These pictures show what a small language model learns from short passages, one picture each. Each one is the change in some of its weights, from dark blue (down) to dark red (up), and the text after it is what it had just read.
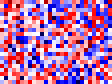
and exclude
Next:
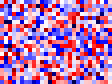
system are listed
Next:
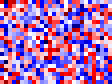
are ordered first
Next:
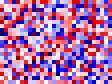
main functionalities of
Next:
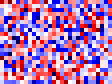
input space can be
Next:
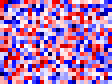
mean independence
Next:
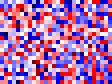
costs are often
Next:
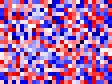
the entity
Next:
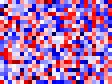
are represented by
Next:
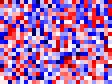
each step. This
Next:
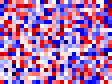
problem from our new
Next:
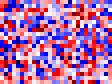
not statistically
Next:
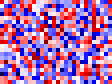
From the proof of
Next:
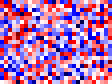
trait for
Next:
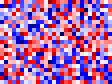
the fifth
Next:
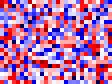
was repeated
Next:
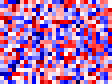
dependence among components
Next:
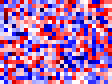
extend the solution to
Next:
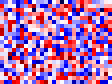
small contraction has
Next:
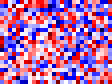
TSS content is
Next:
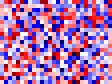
force on
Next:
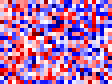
of input signal
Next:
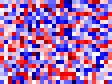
short proof that we
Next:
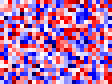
best position of another
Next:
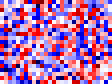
does $$\log
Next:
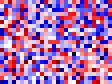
scenarios of
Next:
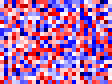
materials in the
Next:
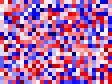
introduces an
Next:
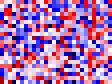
6 of the
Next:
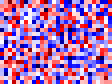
test formulation was
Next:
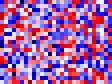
Mine of
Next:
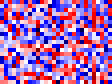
the choice of
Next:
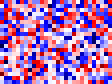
the final stages
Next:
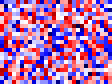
the climatic
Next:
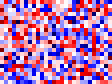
of EU
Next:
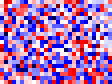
closed unit ball
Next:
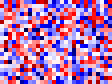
in water; the
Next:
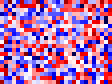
method: Case
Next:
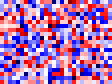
find that in more
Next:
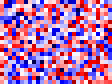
of neighbouring
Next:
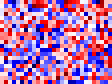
each reviewer to
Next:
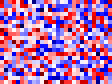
improve the functions and
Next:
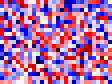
integral domain, of
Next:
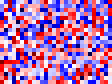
with $\mathbb
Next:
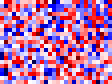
is a key factor
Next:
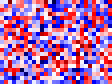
has been selected
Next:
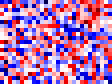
matrix} of
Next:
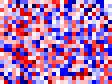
skin concerns
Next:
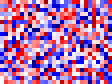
of the classical
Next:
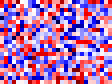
be of interest to
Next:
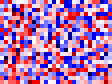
boundary values in the
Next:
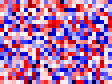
the sense described here
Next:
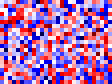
his chocking
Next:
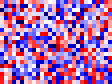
commented upon
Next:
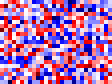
modulation, which
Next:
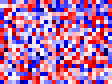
this paper related to
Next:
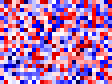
and force
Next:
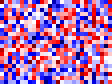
the sum of a
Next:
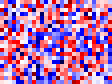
charge. In
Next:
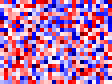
in Alg.
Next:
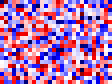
in addition to
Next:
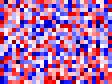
to benefit from
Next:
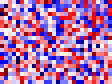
are the multiplicity
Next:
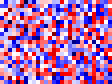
held by the
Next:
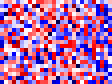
The tool supported
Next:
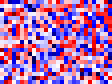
of integers
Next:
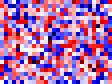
and SD5
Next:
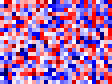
is a polynomial in
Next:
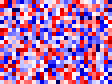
wear of the
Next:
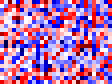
for the corresponding
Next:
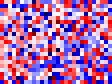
faulty model
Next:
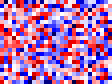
to humans by
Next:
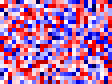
nor disagree
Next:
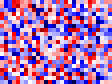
0$ corresponds to
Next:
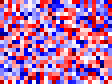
a mixture of
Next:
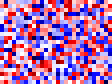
this is not
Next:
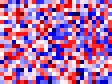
is uniformly at
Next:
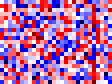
upper bound.
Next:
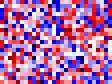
the model of the
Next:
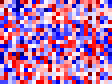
also brings
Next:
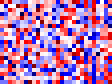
nature of
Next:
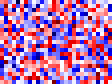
to others
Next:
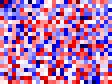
asymptotic to a
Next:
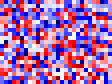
range from 1
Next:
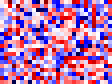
for any approximation of
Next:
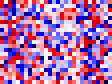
English, Asian
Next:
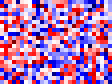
moves also on
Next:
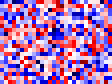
is discount
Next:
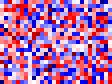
tools to
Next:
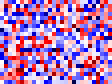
des fonctions
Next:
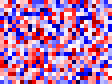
that for all
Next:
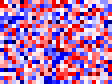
indenter and
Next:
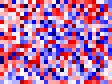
arranged with
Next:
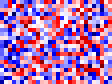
then a number of
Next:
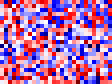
to a chord
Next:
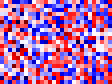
total number of
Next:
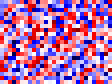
this global optimization is
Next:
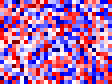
total stress is
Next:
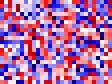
a large population
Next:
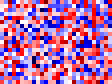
on the behavior of
